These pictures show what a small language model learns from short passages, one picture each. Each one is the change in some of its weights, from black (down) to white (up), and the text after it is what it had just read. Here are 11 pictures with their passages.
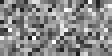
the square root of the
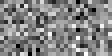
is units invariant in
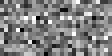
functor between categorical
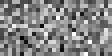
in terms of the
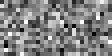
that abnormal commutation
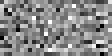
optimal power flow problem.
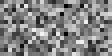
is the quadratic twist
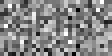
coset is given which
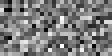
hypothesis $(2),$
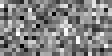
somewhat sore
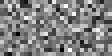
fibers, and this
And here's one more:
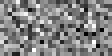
rigid Lie algebras}
